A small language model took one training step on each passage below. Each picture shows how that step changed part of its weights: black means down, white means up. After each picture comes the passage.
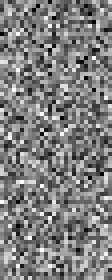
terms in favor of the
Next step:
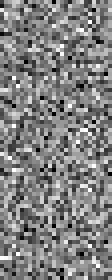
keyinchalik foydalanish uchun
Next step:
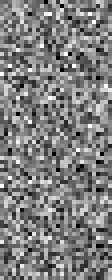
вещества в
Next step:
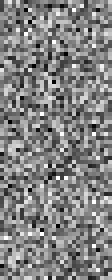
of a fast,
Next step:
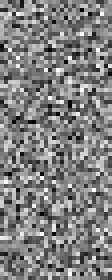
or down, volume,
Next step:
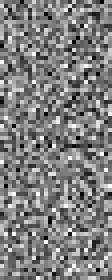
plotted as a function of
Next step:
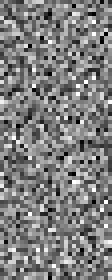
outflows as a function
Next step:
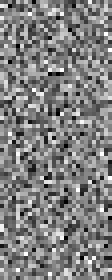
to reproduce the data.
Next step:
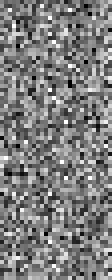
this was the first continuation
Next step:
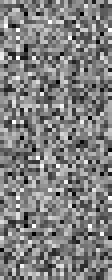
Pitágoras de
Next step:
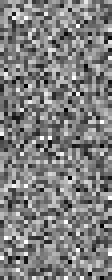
the most precise value of
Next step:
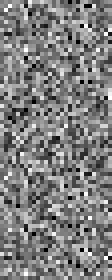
de forma localizada a
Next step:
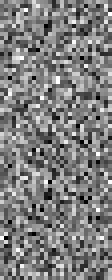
escolhi é o
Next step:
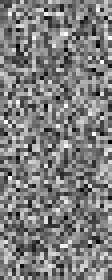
that we consider. The blue
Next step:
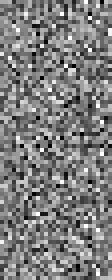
accuracy of DTA derived temperatures
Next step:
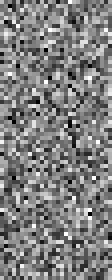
V de Aiken de
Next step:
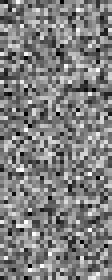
tư duy thu
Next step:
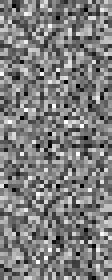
masks the effect of the
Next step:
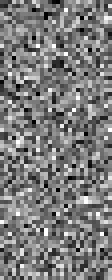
Ek Kriterler
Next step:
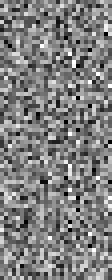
à la base implique
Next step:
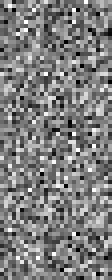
оперативных методах
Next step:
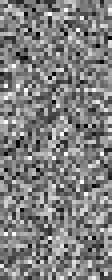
ruptura da visão
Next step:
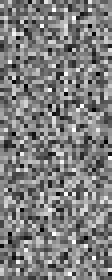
without addressing the computational cost
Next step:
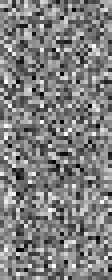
be careful, since the
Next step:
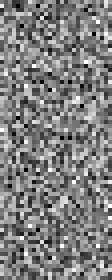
based on the framework presented
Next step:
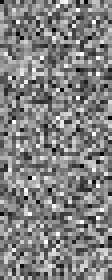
при обтекании
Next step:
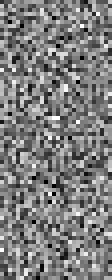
area of the corral and
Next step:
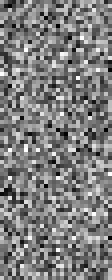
investigación consistió en
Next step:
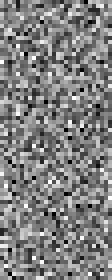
individus, inscrite
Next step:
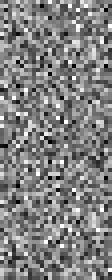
other workers have used
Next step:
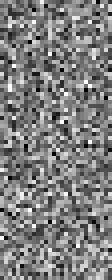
hareket tarzının
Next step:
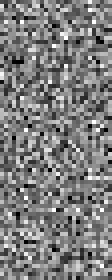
the same time, it is
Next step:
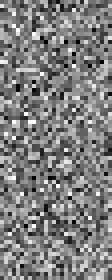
ACs in this
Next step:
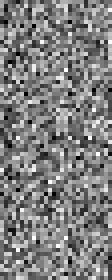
el 13 de enero de
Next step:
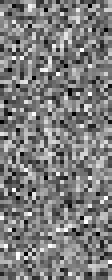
$h_d$ and
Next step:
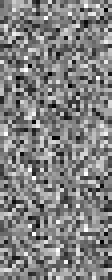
is crucial to support
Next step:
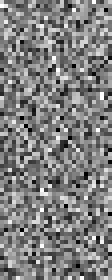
shows the fluctuation functions
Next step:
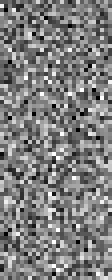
of completeness, here
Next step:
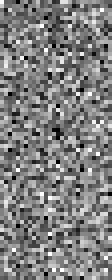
religiosas en la
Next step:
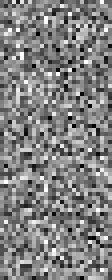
как всегда,
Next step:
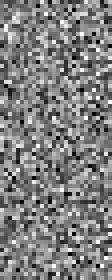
stage decomposition and
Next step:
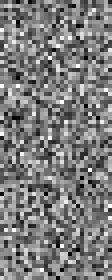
the free-streaming scale
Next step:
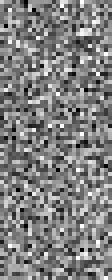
tugas kepada
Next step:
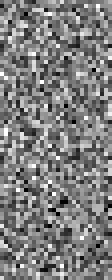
error is introduced. The only
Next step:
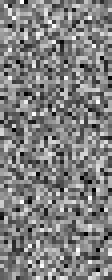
a fluid layer of
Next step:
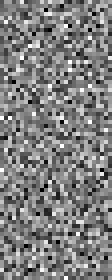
3. Результаты
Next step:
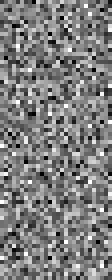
our working assumption. This
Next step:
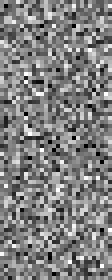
bu nisbiy tushuncha
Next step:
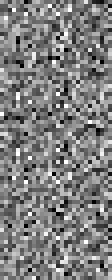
blue solid line) and
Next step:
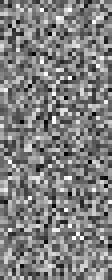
series were paired, and
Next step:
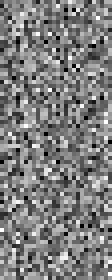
networks lead to the emergence
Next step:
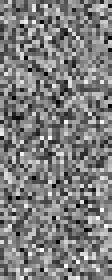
the lower end of the frequency
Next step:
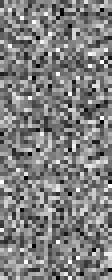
izdoshlarining insonga
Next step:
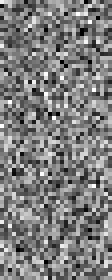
and obey the algebra
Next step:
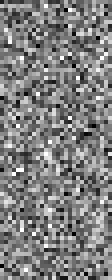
sanalad. Shuning
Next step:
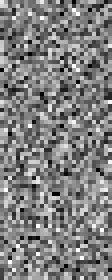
is analyzed in the presence
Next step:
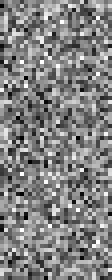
have not used any selection
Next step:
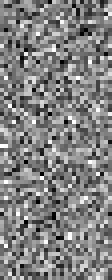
criterion, namely
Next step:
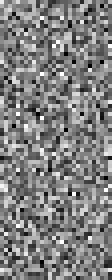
were detected in at least
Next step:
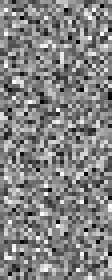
cómo la política
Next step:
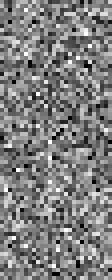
tarihi kentte
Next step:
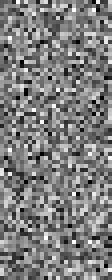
reach its native state.
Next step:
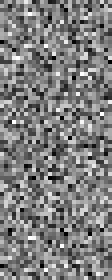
zitten toch in
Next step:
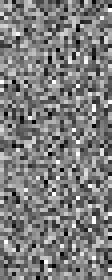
its phenomenology and be
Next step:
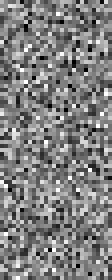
Ministério da
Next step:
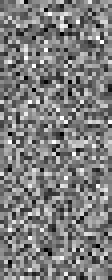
2. O‘zbekiston Respublikasi
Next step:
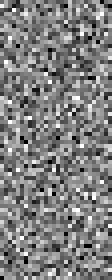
problems of accent
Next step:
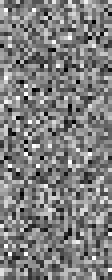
of constitutive models have been
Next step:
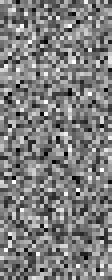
preço do BTC
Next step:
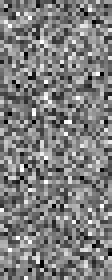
Wainwright |
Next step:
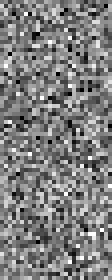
qilishga yonaltirilgan
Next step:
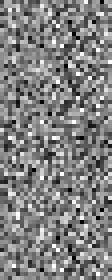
престижу та
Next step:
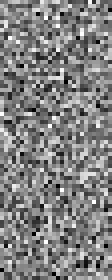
seen by substituting
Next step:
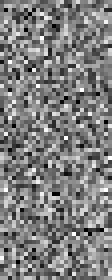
is isotropic in spin
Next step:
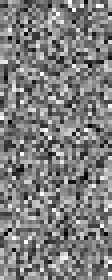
different works in the past
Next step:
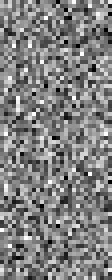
is desired to be
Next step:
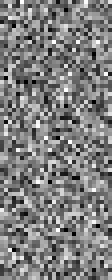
review is that global statements
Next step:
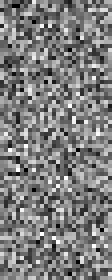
defining a complex, the
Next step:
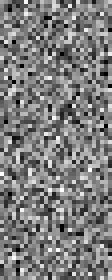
conceivable physical
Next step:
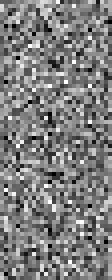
3 Отсеки
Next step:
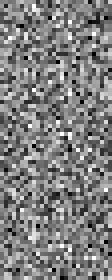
o cumprimento de
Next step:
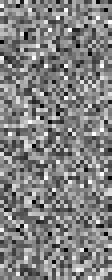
Sanders, Ryan
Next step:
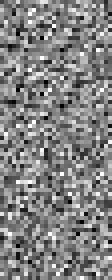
складних умовах
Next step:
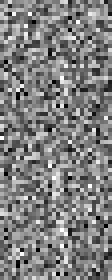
atitudes) como as
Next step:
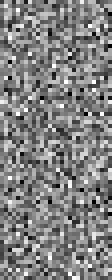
ini serta tim
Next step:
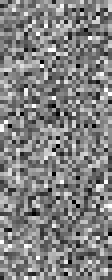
da pesquisa,
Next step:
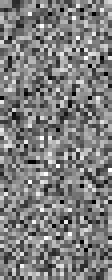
course: the
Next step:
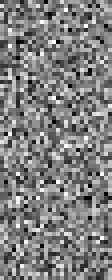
same $\Xi$ as
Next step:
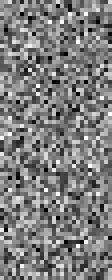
metaphors for
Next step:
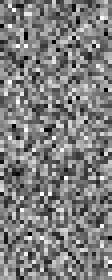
the HET group at the
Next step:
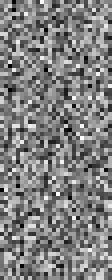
des auteurs sur la
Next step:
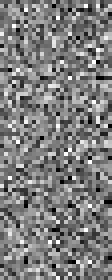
интегрирования в
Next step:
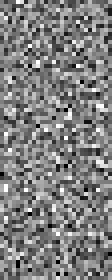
100 seconds) reads
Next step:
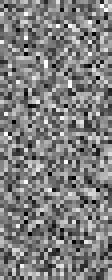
no Goldstone mode
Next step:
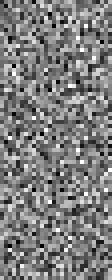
mass loss can be important for
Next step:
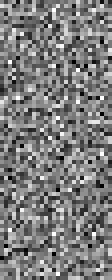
light crossing time scale that
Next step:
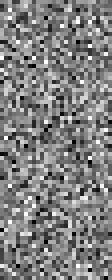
Celik T.
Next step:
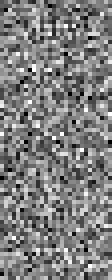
$A$, generically
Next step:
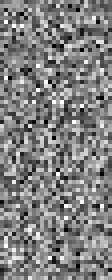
of potentials is needed.
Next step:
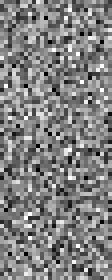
un réel sentiment
